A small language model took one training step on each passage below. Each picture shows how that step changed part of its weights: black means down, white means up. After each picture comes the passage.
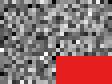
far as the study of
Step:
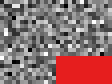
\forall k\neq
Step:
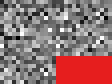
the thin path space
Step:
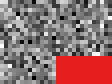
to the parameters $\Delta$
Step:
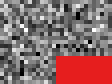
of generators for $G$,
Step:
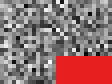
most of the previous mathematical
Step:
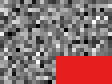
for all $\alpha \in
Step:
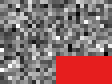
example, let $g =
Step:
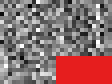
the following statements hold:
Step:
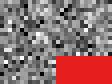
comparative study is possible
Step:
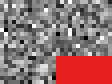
a tilting bundle.
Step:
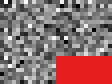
s + t \leq n
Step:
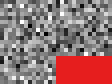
symbolic reasoning and
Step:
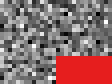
is considered, in which
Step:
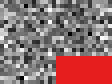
parallel and close to the
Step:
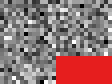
1.1 we use the
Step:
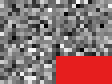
equilibrium can
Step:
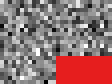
is stored into
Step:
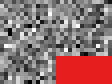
general position there is always
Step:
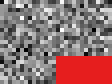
boundaries have empty intersection
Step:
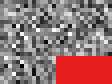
approaches. Even
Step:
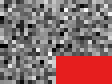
e.g. for a
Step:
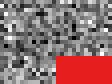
its f\/irst order
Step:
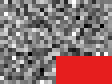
concepts represent new relations
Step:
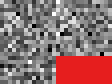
to Adrian
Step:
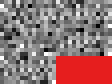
If we assume that some of
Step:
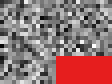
We have tuned these
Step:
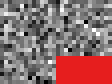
orthogonal. We list some
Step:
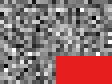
the conditions in the last
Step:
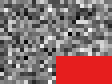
and $c$ of the
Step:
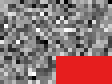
extensions. A further useful
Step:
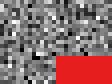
For $n\geq
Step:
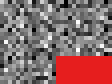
is shown in the left
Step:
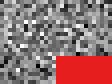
the 2nd generation.
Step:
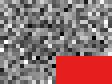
of an algebraic extension.
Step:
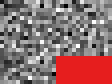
\end{equation} Here
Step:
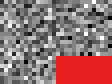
the real line. The
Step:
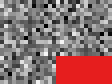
obtains.) We begin by
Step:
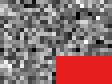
inside $K$, but not
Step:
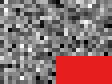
some $1 \le i
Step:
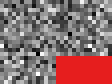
and only if the extension dimension
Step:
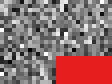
for this result). Then the
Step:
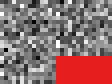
orthogonal curvilinear coordinates is
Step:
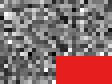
faster convergence and
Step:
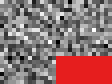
is a (thick)
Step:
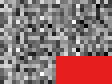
of variation of fractional
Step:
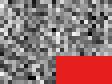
contrary to forms (see
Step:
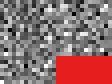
left and right walks
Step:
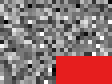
Hochschild complex
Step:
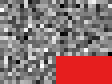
\to \infty$, then
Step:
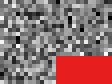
$\xi$ such that
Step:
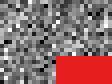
example, using a method of
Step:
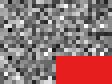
compared to the baseline
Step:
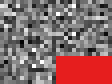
sets whose $\gcd$
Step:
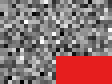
the proof is complete.
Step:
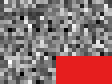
edges end $e'
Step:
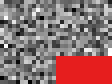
character), we may also derive
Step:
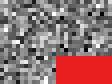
inverses. One has
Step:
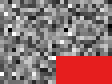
at point $b$.
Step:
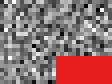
a long time. In
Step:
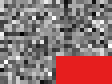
This completes the proof of
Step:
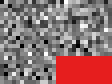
denote its zero pattern
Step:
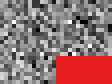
results in this paper can be
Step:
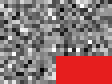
The second set consists of four
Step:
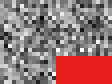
optimization problem, the
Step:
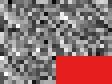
confirmed to
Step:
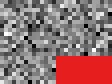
may be motivated by
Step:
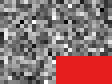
\S 1 pour la
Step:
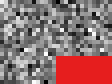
to the form $$ \mp
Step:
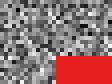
formulation of the ADER
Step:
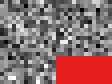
represented as a union of
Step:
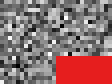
that this function is continuous on
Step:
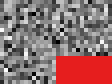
space of germs of
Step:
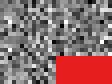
vertical and horizontal
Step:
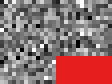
a minimum of $k$
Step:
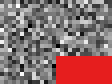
$ identifying their canonical actions
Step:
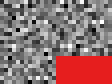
\forall k \in K
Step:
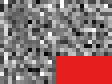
lorsque $\ \displaystyle
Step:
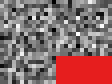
arguments as those that
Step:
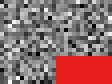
Fisher style of
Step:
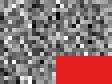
spirit of
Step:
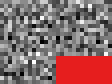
of $U$ as
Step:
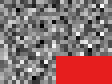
where the derived Poisson algebras were
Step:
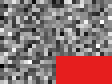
on a talk in
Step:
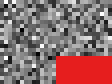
by recording a 1 for
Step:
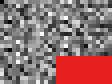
binomial itself,
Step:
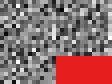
see e.g.
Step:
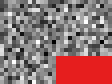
that the temperature
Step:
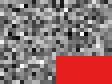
transform on the plane. If
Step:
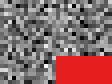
et se prolonge en
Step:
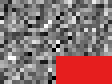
PDE control,''
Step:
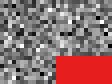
and the unital partially
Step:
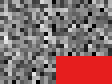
colour class defines a
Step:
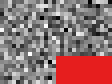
with Haar probability measure
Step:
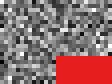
is that the bound on the
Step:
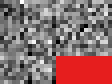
semigroup $A$ and
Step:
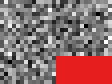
the cube. Since the
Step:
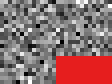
or hypergraph is {\it
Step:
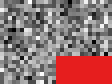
elementary condition, involving
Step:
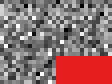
applications; we show how to
